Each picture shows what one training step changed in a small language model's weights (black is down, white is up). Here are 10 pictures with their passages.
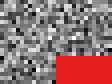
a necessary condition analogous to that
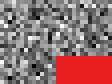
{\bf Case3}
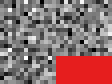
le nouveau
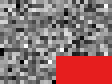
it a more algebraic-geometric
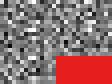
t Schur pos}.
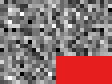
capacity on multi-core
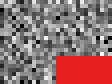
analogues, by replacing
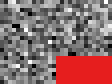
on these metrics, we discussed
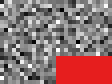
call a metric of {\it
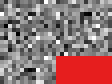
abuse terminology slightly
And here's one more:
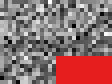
of the applications, and a
